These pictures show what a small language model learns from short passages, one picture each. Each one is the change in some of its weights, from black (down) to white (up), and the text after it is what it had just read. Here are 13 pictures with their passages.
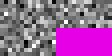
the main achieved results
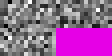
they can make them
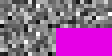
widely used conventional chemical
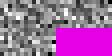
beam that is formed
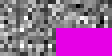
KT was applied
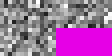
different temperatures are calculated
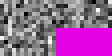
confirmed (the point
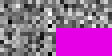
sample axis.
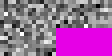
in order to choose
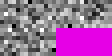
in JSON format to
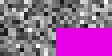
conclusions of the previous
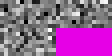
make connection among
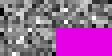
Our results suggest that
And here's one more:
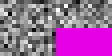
UAV in
